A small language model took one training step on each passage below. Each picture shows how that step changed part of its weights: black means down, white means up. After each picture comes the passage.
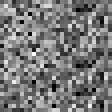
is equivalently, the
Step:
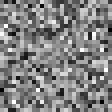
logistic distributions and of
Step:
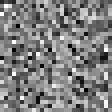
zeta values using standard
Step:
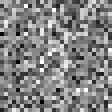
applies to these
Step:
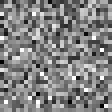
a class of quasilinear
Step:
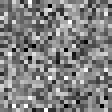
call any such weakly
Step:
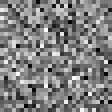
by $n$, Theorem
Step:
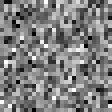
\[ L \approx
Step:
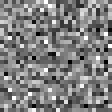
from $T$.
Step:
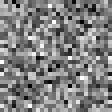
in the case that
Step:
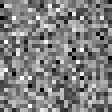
finite additive basis
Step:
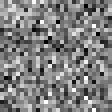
W_k$ it
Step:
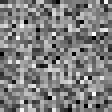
trace formula we get
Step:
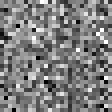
action of the stabilizer
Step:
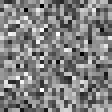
optimization problems. However,
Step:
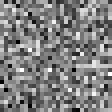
that obtains by first
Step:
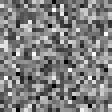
services requires
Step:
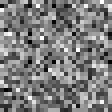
divergence. If
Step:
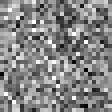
X$ because both
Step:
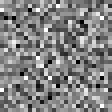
by a nonsplit extension
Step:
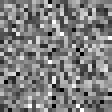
vertices with probability that
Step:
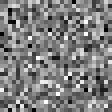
the summation indices
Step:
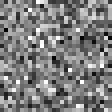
the Hamiltonian action of
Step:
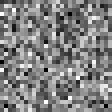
time per edge per
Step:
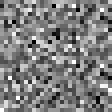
As already alluded
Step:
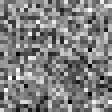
not form a cone in
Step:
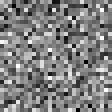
dealing with
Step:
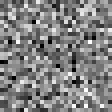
all in a particular class
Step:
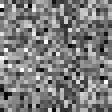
are linear automorphisms of
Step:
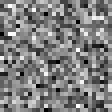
component of the bias
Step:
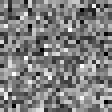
We would be essentially
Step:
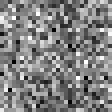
In the novel
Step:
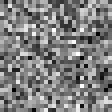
which is based on some
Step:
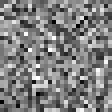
rule will be denoted
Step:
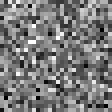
is the regularity of
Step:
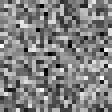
representation of the algebra;
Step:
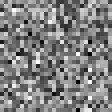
question above, is
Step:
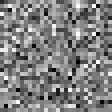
$x$, then
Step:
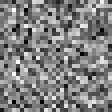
methods have been proposed to
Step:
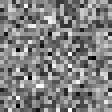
must be sure that
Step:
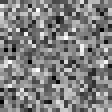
1} Check
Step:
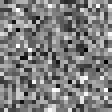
between Euler and
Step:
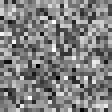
values, that is
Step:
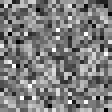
lacunary sum
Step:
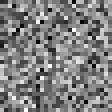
\backslash \lb 3
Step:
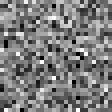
If we integrate this
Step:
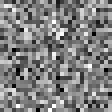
probability that 76 was
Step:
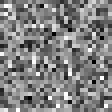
de multiplication par un
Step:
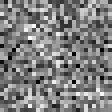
which will be important in
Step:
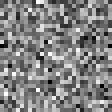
the restriction of the above
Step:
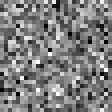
map is the centralizer
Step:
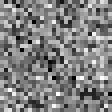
that, from the point
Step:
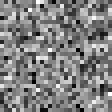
the cost reduction factor is
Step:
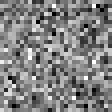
It also means that for
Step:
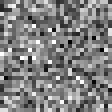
of blocks such that
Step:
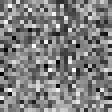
to $x$, such
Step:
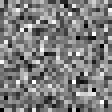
may think of the
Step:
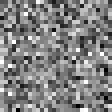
the wake of
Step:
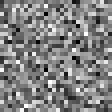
order $n\in
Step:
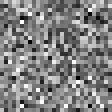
so, without loss of
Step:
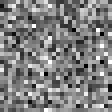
of the Chern connection
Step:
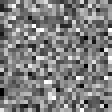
of the blow-up
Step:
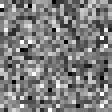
are arranged
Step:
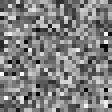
and $r\ge
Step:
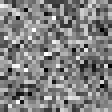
contrast to the case
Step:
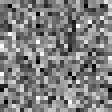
Institute for
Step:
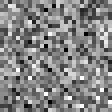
For statistical
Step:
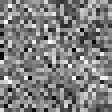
to a typical
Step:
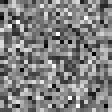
enhancement in
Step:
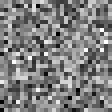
be extended to a
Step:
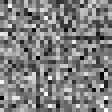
which we denote by $\{\
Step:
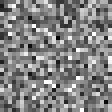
of the weighted
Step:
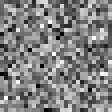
linearization and the
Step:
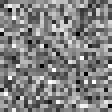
$M \subseteq
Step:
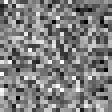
condition is therefore that
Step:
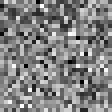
these preparations,
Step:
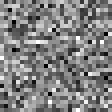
$\alpha \geq
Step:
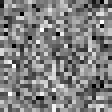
layer. From the
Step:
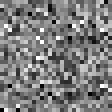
the next lemma follows from
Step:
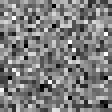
Since $\bot:
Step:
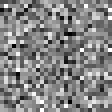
hypersurfaces in
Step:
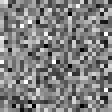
\in \Gamma}
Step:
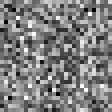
its involution case
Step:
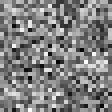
result, using the fact
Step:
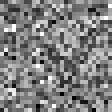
standard theorems that
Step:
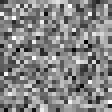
$T$ has
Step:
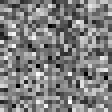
of elements in $\Sigma
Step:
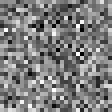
reviews the
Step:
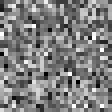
of a plane or triangle
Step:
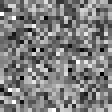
of $G$ if
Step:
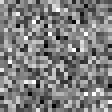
which in some way
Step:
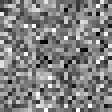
of Kindai
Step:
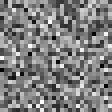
we do not need to
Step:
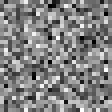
IMA Thematic
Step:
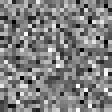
absent, do not
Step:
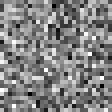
author supported in part by
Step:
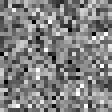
we show how to obtain
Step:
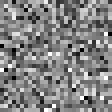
along $\pi$ to
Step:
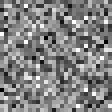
mean oscillation on
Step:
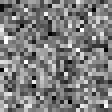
sub-path of
